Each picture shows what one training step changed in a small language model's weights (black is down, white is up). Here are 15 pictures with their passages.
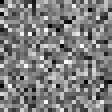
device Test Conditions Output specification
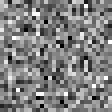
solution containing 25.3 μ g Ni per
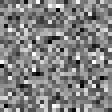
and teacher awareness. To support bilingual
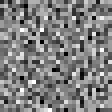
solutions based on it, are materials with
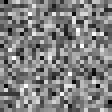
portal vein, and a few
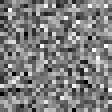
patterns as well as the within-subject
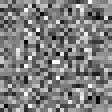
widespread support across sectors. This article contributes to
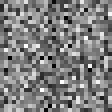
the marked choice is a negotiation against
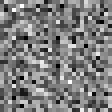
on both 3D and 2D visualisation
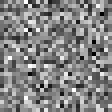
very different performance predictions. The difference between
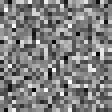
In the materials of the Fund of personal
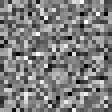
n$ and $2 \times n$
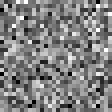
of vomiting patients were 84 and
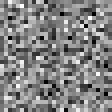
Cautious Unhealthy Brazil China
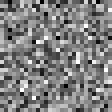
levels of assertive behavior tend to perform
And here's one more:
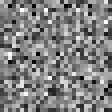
garden group "Japanese
